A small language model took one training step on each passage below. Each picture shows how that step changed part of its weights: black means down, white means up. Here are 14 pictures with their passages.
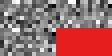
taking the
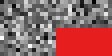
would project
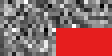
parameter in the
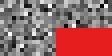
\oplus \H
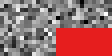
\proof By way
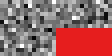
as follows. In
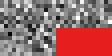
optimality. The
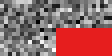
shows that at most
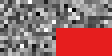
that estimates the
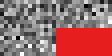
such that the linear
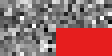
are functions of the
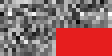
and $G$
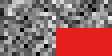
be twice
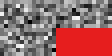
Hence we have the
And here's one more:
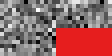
of these projective
